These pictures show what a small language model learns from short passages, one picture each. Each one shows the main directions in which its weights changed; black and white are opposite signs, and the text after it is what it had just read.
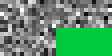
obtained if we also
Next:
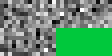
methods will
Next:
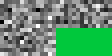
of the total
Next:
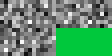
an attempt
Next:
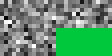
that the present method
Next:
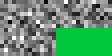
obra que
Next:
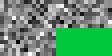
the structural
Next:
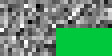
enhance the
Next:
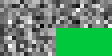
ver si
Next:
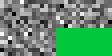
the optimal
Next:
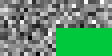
and principle
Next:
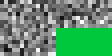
lags the
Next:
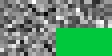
we treat
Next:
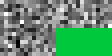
e Okado
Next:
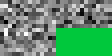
the feature
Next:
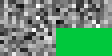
materials at
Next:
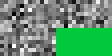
en web,
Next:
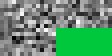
dette en
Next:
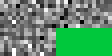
generation. The
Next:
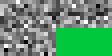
to as the
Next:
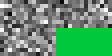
about one order
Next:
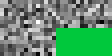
an optional
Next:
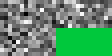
the others,
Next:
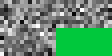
and the usual
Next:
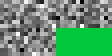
testo del
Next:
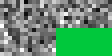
Using the
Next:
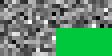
a cell density
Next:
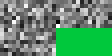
these van der
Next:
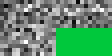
is repeated
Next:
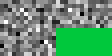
the output of
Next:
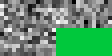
were organized
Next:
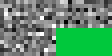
Wide Field
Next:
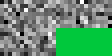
unlike the
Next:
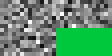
The blue
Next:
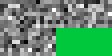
a random
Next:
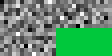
compressed by
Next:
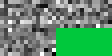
2 Das
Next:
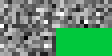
which is not a
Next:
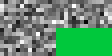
our proposed
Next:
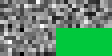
can be found
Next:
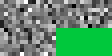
computing a
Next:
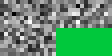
to different AI
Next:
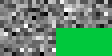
cover, the
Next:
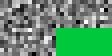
fractions of
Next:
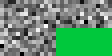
transportation between
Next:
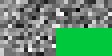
Since this is
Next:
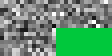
respect to a
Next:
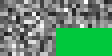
behov av
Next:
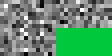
in the evolution
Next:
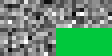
debe tener
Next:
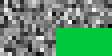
location of the
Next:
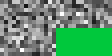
Of the
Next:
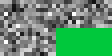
This work was
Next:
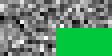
also list a
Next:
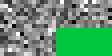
the Fock
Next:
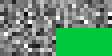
in women
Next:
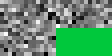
the opinions
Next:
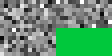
sources with
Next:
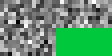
low input
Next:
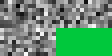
and lower
